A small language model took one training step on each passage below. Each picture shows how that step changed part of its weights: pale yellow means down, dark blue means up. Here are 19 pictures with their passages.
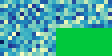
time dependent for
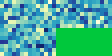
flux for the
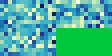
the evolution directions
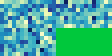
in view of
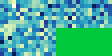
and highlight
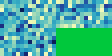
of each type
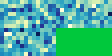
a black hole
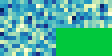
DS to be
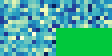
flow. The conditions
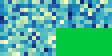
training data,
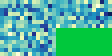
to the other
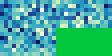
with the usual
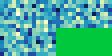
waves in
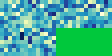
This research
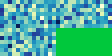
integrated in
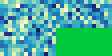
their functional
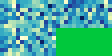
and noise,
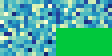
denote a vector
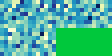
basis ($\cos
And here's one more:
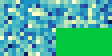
we adopt
